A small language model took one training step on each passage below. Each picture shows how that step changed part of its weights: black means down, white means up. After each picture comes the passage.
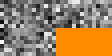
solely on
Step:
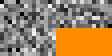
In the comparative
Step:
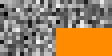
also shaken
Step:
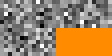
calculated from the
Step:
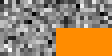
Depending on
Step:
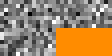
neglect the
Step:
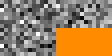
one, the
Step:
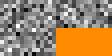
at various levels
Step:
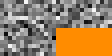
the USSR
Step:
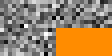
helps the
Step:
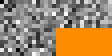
spin parameter?
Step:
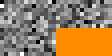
this is a
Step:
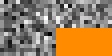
existence of
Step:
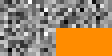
comparing that result
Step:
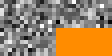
island will
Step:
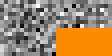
Table S2),
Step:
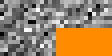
the activity
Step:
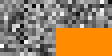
that the only
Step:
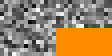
the free
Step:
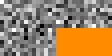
desire to
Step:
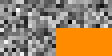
active and these
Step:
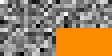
are needed.
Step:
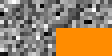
the employees
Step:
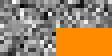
as commodities
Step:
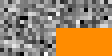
\phi)$ and
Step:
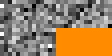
it may also be
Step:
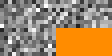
and modification
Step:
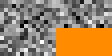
covered by
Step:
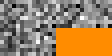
application of
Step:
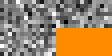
gauge theory is
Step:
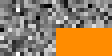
very important to
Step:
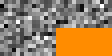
of modularity
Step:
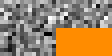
increase knowledge of
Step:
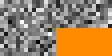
a result the
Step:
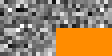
cement), to
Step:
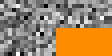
high parity
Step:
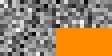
with a width
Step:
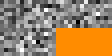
of Radial
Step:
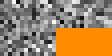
be negative and
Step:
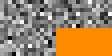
Vision to
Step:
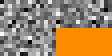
is what
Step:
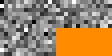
procedure is
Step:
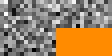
aligned its
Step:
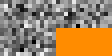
significantly lower
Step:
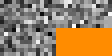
presence of
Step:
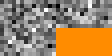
of model parameters,
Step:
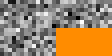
in low mass
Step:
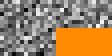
also influence
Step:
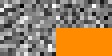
interest, our
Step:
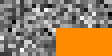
of the network,
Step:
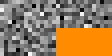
by both the
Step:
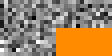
to compression and
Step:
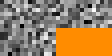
the scope of
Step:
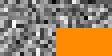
using a 5%
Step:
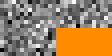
discuss what
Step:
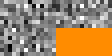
to parametrize
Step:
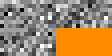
but it should have
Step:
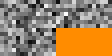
are several
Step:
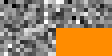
A β
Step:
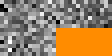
linear modulation
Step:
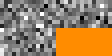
Figure 5 Concept
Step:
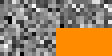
to implement an
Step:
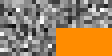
often with
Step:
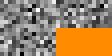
to electron
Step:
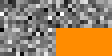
has aimed
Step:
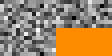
control over the
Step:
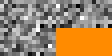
application under
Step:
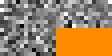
state. In our
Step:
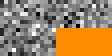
correspond to different
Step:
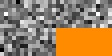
a function of time
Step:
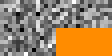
and using an
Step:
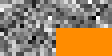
but may cause
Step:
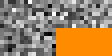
stage of
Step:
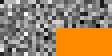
can improve
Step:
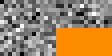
and we expect
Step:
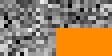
contain a higher
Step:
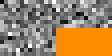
Solutions for
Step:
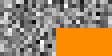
et al.,
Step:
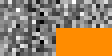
cannot participate
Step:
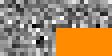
materials for
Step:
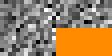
the phase of a
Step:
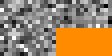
feeling of
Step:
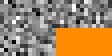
family and
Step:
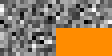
the same time,
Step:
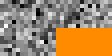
that the ion
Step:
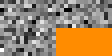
BW is the
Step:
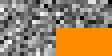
and natal
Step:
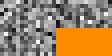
and use of
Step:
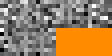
standards. It
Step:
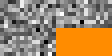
researching strategies
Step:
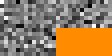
this paper. The
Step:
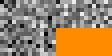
can help us
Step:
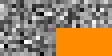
for the same
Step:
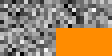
reduced to about
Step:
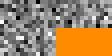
approximations based on
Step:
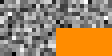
are not known
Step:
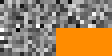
previous generation.
